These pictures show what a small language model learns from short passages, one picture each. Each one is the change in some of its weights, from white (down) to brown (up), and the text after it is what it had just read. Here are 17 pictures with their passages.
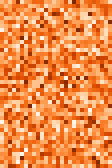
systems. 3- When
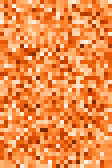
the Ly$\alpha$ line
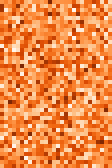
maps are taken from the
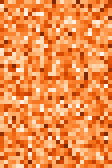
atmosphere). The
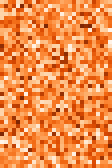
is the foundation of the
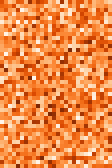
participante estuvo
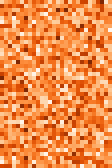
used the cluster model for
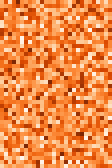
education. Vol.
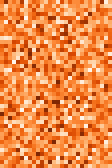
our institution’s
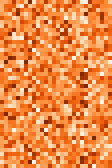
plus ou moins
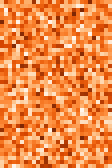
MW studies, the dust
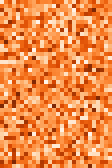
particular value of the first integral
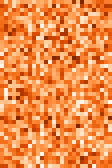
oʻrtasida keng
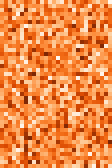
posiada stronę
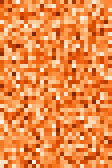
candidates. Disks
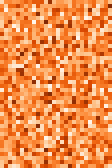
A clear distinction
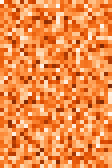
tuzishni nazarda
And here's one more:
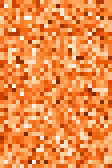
ambient magnetic field lines
